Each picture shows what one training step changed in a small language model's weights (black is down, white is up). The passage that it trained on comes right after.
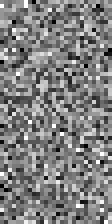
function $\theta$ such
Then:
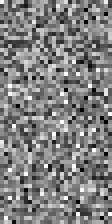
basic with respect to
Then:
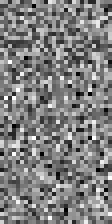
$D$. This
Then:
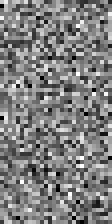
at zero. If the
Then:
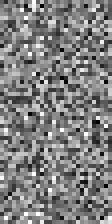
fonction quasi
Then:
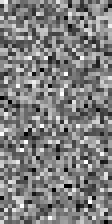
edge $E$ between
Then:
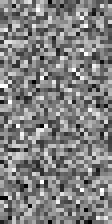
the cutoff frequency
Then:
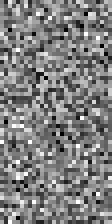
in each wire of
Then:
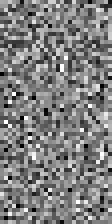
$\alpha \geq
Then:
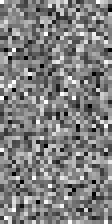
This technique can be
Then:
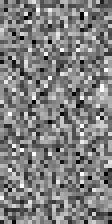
\max \left\{
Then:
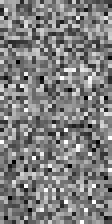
show normal distributions with mean
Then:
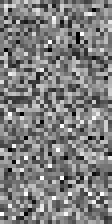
the reaction coordinates during
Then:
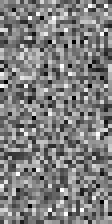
$p$-th and
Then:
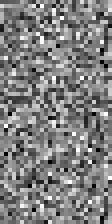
with $a\neq
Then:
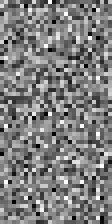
function $s =
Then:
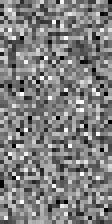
that $$ S^{\alpha
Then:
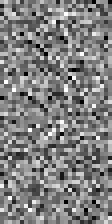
and that the series in
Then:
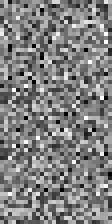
tabulation of
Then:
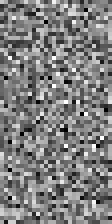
flows are induced by
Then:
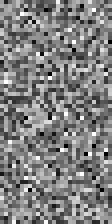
Motivated by our
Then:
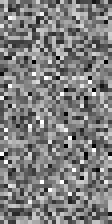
the unknown function,
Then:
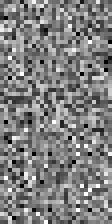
\rightarrow \infty
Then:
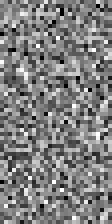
$f$ we choose
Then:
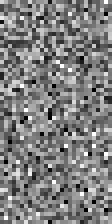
characterized by a
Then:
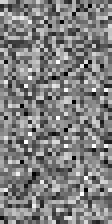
matter density leads to a
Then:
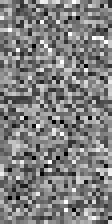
fit. The common parameters
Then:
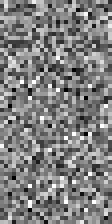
radio and the
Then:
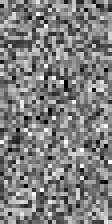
approach to understanding these
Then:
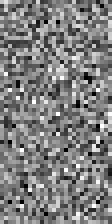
it appears that the
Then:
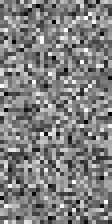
through the marginally
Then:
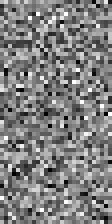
and lies in the
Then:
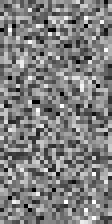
the system obeys
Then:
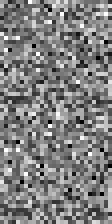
most massive stars
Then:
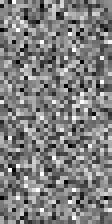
drawn in
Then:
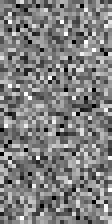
The solution of this spectral
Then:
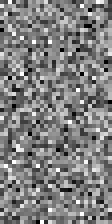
\item Then the linear
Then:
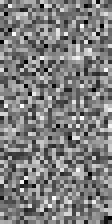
spacetime. This form
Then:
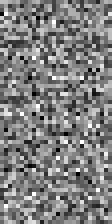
let's introduce the following
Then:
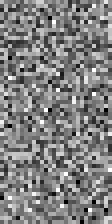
Gaussian distribution of the wave
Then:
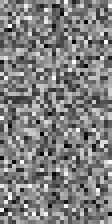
points in this example.
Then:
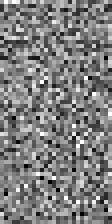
quadratic equations into a
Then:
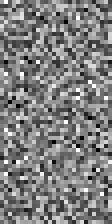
isomorphism of formal
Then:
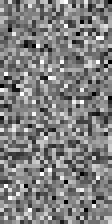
an alternative representation
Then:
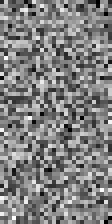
for rings in the
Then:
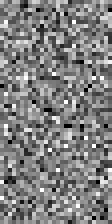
These observations suggest that
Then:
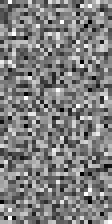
Z=Z$$ and
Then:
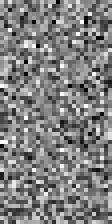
an idempotent
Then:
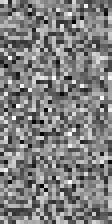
of abelian groups:
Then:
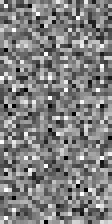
Ad astra per
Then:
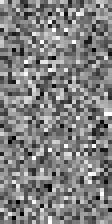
The first term vanishes
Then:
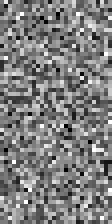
bundle structure gives rise
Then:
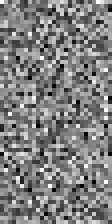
This process can be
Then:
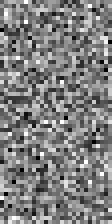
to "dressing
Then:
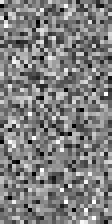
far in the study of
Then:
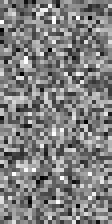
polar circumbinary
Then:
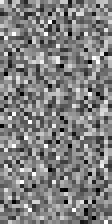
The $N$
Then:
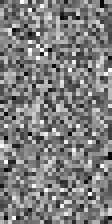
Lie groups, see
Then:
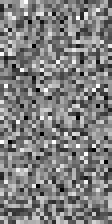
pure CDM models
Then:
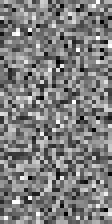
extracts features from the
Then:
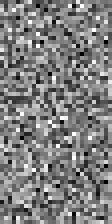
Gaussian filters to process
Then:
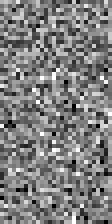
we predict that
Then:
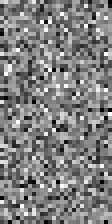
N\equiv 1\
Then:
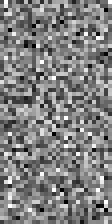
on the angular correlation
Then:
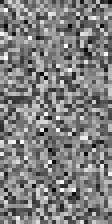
of general reflected
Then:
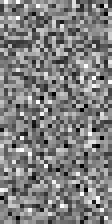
to describe a number of
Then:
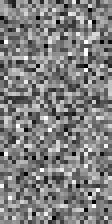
unique. In this case
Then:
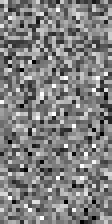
the unique solution $
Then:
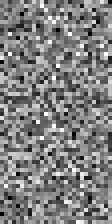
times lower for hole
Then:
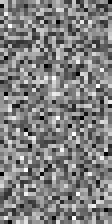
states evaluated at the
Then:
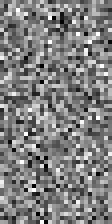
In fact, they
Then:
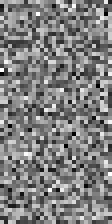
collection of these
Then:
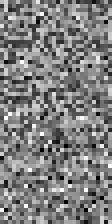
the same problem (in
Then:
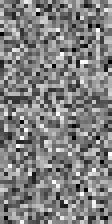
3 gives a list
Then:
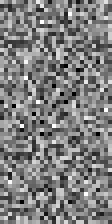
Points which are singular
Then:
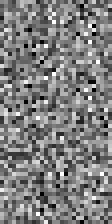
to more promising
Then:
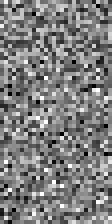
is forced to flow
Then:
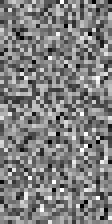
$b$ related to
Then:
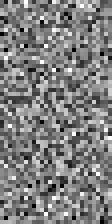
vector of 1s and
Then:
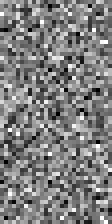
For the subgroups
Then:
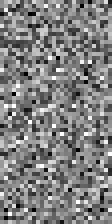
$\omega$ contribution to
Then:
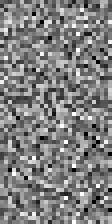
is identical in
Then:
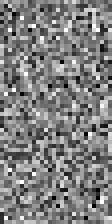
relation $f$.
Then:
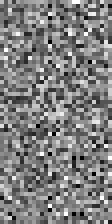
data units. The
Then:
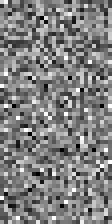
of flux ratios
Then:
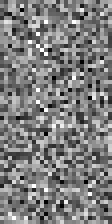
instance, one has from
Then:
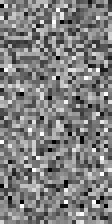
interesting point is that in
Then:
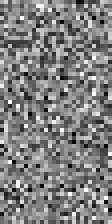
argument about the valence
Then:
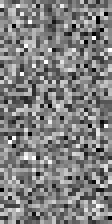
be an integer. Let
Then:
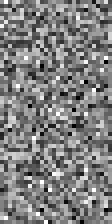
is equivalent to the family
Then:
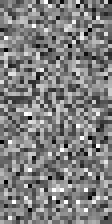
the martingale problem
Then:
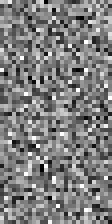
Secondly, we
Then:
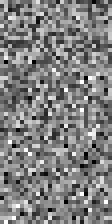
the case of a continuous
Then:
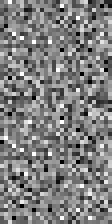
\quad \quad
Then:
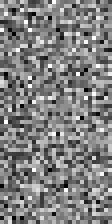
each instruction
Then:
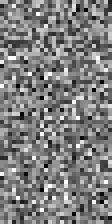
asymptotically approaching the
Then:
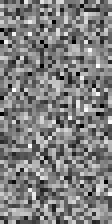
. This plot indicates
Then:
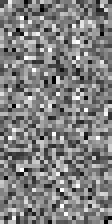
leaves us with
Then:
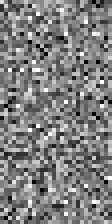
and a possible spiral
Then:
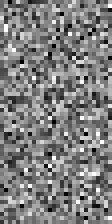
thereby enables
